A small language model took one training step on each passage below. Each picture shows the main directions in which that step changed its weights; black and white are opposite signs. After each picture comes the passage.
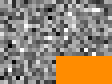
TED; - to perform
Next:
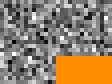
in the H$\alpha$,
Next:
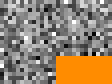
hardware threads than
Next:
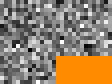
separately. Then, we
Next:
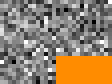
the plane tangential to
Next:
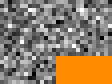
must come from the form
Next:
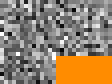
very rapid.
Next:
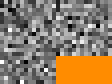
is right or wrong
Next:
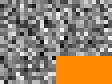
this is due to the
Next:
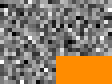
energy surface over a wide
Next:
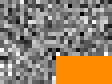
most urgent issues
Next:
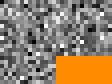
hypertension. The
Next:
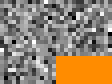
to achieve larger performance gains
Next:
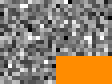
where the MW frequency can
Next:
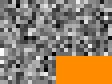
This was performed thrice
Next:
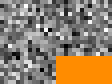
said for the amplitude of
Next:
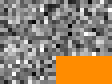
large change in RV on
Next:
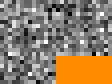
FIC-phase to
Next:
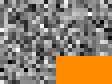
for comparing the different components
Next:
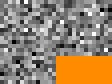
children after cardiac
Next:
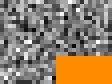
the posterior of
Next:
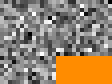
\end{equation} The
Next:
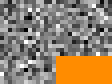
frequently with fungal
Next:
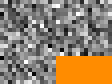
is cohesive substance
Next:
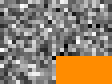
whereas **4** showed
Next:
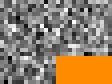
for all $r\geq
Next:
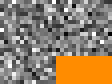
$x$ appearing in
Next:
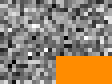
Findings have shown that
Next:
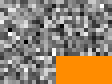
is because all agents can
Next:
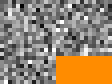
here based on simplified description
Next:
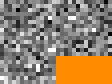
slope derived from an overall
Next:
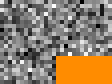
are linked by solid
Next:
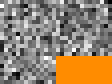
For each of these runs
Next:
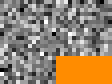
the lead contact upon
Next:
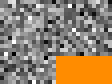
: Conceptualization M
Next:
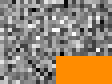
Kiel IV
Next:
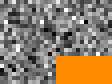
a runway is shown in
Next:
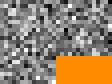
its low deposition temperature allows
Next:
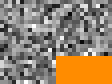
Despite the fact that
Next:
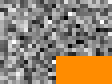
is chosen to follow a specific
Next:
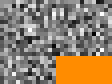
by the several thousand
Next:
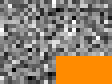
Height (metres)
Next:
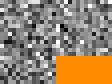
"I". It is
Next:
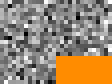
I do not Know 7
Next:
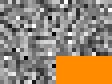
Nevertheless, spatial
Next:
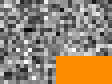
of *Vernonia
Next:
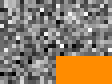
ligand complexes of
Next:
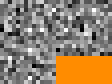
two-step process;
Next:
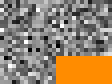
feedback-gain is
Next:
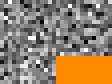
climate change might be at least
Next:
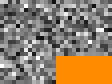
The Principles of
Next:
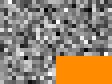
movement can be designed
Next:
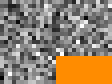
state. If we assume the
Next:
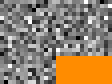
to inculcate
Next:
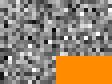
controlled by the applied gate
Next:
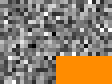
composition, amino
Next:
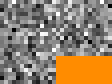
$, due to the
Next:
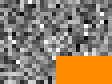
as a set of meanings
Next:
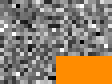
[see e.g.
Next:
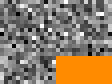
with which they can access the
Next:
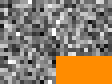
contagious the way and
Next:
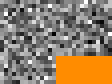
more notable than the
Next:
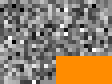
type obtained from $u$
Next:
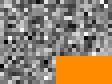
of the network, even for
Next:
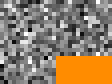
of the whole self" as
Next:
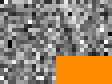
function radially out to
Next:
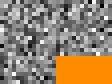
Lacan introduced the concept
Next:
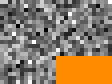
The discriminating power
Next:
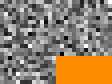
the scalar field. However there
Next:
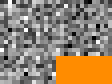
circumstance of the
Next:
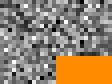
be obtained starting from the
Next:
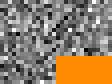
their Ethers with
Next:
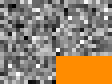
term $\grl
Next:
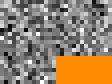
of the reference measuring
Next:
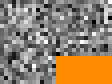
at enough distance $g$,
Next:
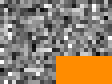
value of $N$ in
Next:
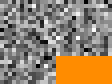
this concern, growers
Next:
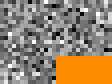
to contain the resist on
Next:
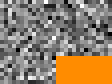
equipment prior to the
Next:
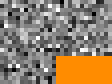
both triplet formation of
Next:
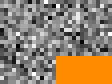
to view these files?
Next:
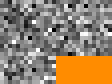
provide consent for the
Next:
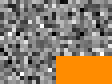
and remarkable growth
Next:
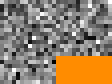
interaction distance, another important parameter
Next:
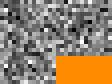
commented on the
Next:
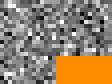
considerations of integrating of
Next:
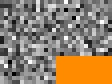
substrate in the
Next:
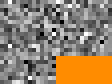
movements or whether they are
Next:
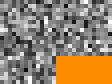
the strong interaction with a close
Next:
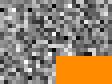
has been considered to be due
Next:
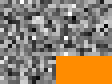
tools available for other European
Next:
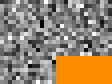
it reliable, low in
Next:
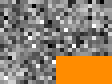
identifies, evaluates,
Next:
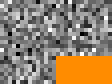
Harvard University
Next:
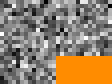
(including Bear
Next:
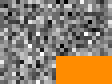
achieved during Phase
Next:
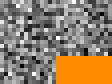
emphasizing locally
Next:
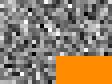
may be operationally
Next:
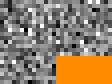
can be understood by
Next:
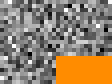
various systems and the technologies used
